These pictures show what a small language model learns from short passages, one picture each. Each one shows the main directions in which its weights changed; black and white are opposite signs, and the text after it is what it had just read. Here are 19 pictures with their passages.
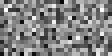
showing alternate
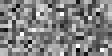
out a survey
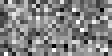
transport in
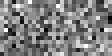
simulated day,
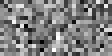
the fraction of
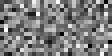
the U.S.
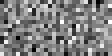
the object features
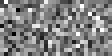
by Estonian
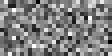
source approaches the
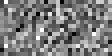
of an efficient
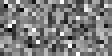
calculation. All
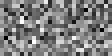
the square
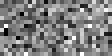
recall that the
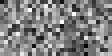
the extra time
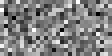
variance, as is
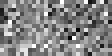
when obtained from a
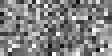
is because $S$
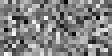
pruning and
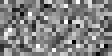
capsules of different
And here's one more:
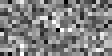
matching} In order
